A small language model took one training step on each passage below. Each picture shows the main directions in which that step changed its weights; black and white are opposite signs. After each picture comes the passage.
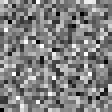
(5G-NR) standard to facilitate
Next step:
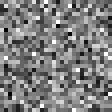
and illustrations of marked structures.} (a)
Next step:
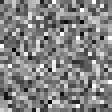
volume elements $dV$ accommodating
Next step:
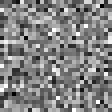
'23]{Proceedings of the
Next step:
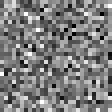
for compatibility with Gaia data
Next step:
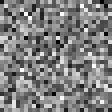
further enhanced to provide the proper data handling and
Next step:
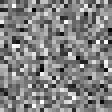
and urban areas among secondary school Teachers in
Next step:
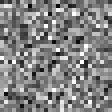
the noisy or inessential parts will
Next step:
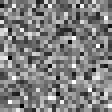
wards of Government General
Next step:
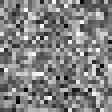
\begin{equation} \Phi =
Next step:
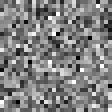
spotlight: B. Iglesias
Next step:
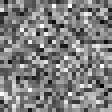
by observations carried out with the Proportional
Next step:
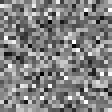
that we play, this is a concept, and
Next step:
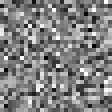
22, and the fact that the experiments do not
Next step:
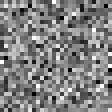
the triangle-relations take up the following compact
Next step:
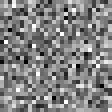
support mutual authentication by applying the
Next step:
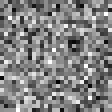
approximation and drop the non-resonant interactions
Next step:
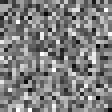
expected. The implementation is also relatively cheap in
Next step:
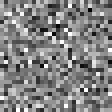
and Rajan Ki Baoli which
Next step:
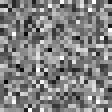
inconsistent with the volume in the contents
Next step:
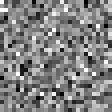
$z \approx 3$ and a
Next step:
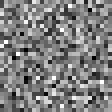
\text{id}_{\mathcal{D}}$ such
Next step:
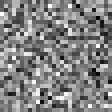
exceptionally well to SE integration, as
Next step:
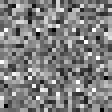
ionization and plasma effects. The nonlinear
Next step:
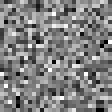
subspecies of *Hordeum
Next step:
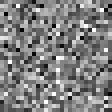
WP) Deliverable Name Work
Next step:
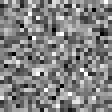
journalism as an integral part of journalism training
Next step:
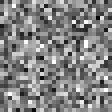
on tasks on reading for comprehension, term
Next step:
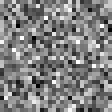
= 0.4793$, respectively. An analysis
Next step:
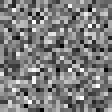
cells incubated for 1 h with
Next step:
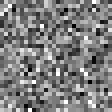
purpose of the Qur'ān is to
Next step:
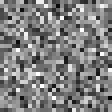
heavy as \begin{eqnarray} M({\rm
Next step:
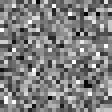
(total tau) protein, and pTau
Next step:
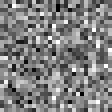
The cultural paradigm of education has
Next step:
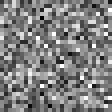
for solving GO problems. The paper is
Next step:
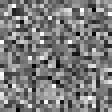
purchase intention. The results indicate that
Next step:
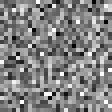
Crystallographic characteristics after Rietveld
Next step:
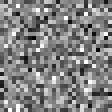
Jain⁴, Gopi Kishan
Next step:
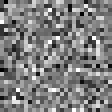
of life (Waqas et al.,
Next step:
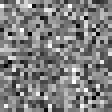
Three phenomena can impose chromatic time
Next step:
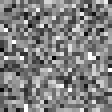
National Scientific and Technological Research Council of
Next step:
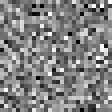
be words that are often found in literary
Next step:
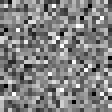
person's performance of his social, family,
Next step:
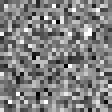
deposit e-money, withdrawal
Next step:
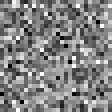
are here all the year round”*
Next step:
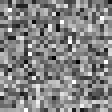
fields. Although hybrid approaches have been shown to be
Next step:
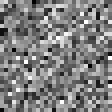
of risk aversion on the financial performance of the
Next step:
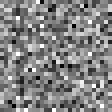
assumed constant throughout the temporal interval of interest $\Delta
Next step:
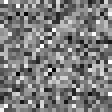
of a LCL-FRESH
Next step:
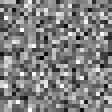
to larger scale projects. Virginie
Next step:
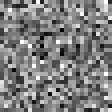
problem. In addition, we assume that for
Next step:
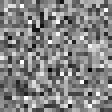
of tympanic membrane perforation
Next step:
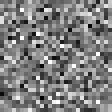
chain &algorithm force whose institutions enhanced from ten
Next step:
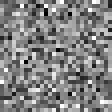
other (non-GW) observations. Note
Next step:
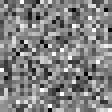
number of RF chains. The number of users
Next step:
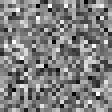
communication? (Interpersonal) -
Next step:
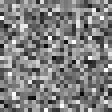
central scalp locations, restricting spatial resolution.
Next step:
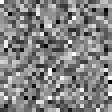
between pigments and cavity photons,
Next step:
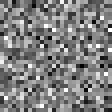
plus, but the lack of teacher training,
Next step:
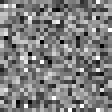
to estimate the use of the input energy for the
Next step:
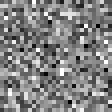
that the transition is a continuous one with the
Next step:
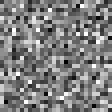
collected via structured proforma, including demographic
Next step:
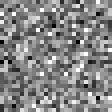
\newcommand{\qR}{{\ifmmode g_R
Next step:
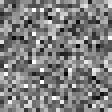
in an attempt to provide a uniform approach,
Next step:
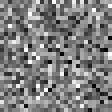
variable $2\gamma$ will be replaced
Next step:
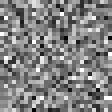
well known that synthetic materials are not degraded by
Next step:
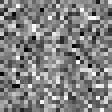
\\ \hline EuroSys Conference &
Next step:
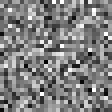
transformation $S$ on the canonical variables
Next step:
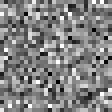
course of 100 ns. The average
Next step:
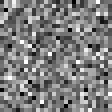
and text data, combined with the synthesized
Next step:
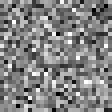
together with other attributes compared to all occurrences
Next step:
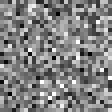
decision-making. With the development of related
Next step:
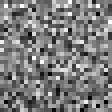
the drug development continuum. This article also discusses
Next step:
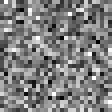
spatialization tools and controllers within the context of
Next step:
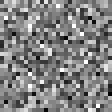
at least the DM column density, $\langle
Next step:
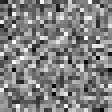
and Administration' (ORPA).
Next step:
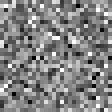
the stepwise formation constants of the various species
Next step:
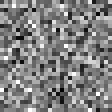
the phenolic composition of seed from
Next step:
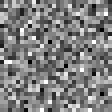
and the well-off parents to arrange
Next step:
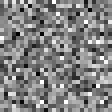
the xGnP can cover the PP
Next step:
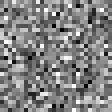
monitoraggio predittivo per
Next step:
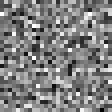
We live in a wireless
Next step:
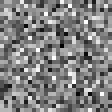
Duncan test at the 5% significance
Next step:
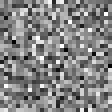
draw a square, the diagonal of an oblong
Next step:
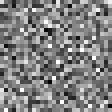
from the magnetic field energy calculated by the integration of
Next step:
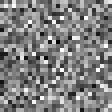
the quality of teaching learning process over the years.
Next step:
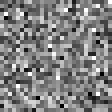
atomic form factor. Intensities Eqs.
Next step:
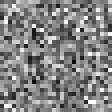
orthorhombic lattice. A unit cell
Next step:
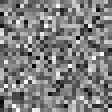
34 Ph.D. theses of
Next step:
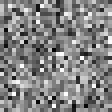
1124 risk factors as in panel
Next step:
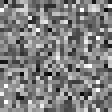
energy-dense food, high level of
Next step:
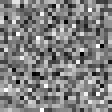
E : **E**diting Vi :
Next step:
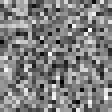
techniques – low capacity in differentiating true
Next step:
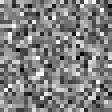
concerning the production and applications of PG were
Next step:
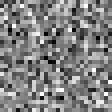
systematically analyzes key indicators, including
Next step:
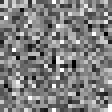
the attractor $P_5$,
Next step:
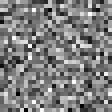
of educational staff which results in increased
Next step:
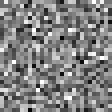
CNTs by deposition of functional thin
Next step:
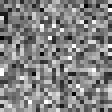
chosen, and vice versa. Once
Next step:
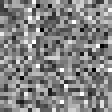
where the user is in and each column represents the
